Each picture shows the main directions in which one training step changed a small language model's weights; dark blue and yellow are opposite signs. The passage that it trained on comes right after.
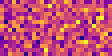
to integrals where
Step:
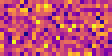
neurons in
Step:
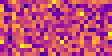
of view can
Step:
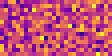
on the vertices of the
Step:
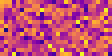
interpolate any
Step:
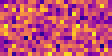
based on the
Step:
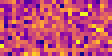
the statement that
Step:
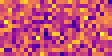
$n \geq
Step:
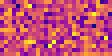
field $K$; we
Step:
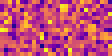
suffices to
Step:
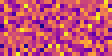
either of the two
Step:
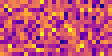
\item The complex space
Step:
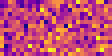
is indeed a
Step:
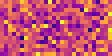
Since $t$ is
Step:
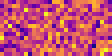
be a nil
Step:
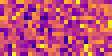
step. The
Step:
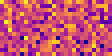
$T$ in
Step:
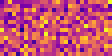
exact solution for these two
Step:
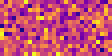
reasons similar
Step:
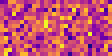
small time interval,
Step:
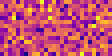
fact, considering that
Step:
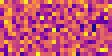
$M$ is a
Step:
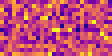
combination of two
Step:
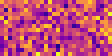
For $u = v
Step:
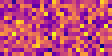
\leq t \leq
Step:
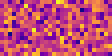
2, ses
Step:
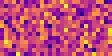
for all $d$
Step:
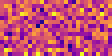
So far so
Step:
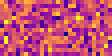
as time series
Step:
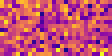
say of relative measure
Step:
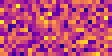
actions $\sigma$
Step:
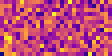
is applicable.
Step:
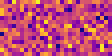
Suisse }
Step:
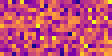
- \alpha|
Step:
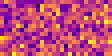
is the Weyl
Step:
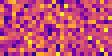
of generating relations
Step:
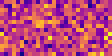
consider the $3
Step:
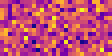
We note also that the
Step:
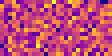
deep theory of
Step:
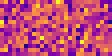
degenerates to a
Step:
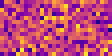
can easily do
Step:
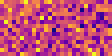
$v$ are
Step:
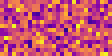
to compare this
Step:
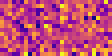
P^\infty)$ is
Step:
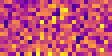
is already
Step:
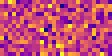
by Lemma 2 and in
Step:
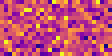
The Chern
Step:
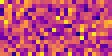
this problem on a sequence
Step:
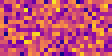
conclude that there are
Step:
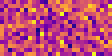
\in S}
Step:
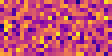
all times. This
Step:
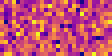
it to the form
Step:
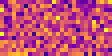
of characteristic zero.
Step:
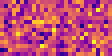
when the triangle
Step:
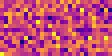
we won't
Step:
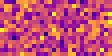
it suffices to
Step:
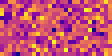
problem in representation theory,
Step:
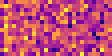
is actually equivalent
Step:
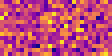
determined. Since
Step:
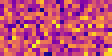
time. To
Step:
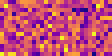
in the arc
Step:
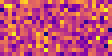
$\Gamma$; denote the
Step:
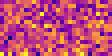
that it satisfied the
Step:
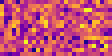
numerical method to
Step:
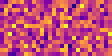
reals. Set
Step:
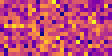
S) \in
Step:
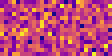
in order to make
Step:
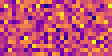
j$, the operator defined
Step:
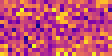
0 \hfill
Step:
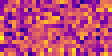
be the {\sl
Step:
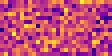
(it cannot
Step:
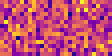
motivated by
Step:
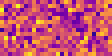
species compared to
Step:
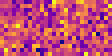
$d \leq
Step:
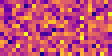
number of faces is
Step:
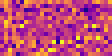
an odd function.
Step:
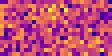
(which would
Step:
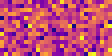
Construct an
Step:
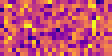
directions} is%
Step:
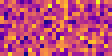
CPU the
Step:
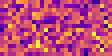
if, $\Gamma$
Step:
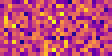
orthogonal basis
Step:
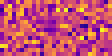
this work we derive
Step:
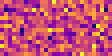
\right], & p
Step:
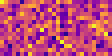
the complex span of
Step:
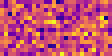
subset, then we define
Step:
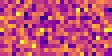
convergence. After
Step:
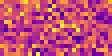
$a \in
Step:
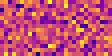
condition, $\Delta t
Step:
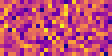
was proven in
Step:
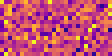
exists $c$ in
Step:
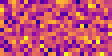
class of set reverse
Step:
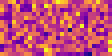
complexes in a
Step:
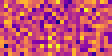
and $u_j
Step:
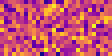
(c) is continuous
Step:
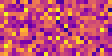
be shrunk
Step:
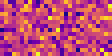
second barycentric
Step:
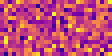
necessary to
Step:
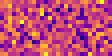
reformulations of
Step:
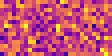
all our regular abelian
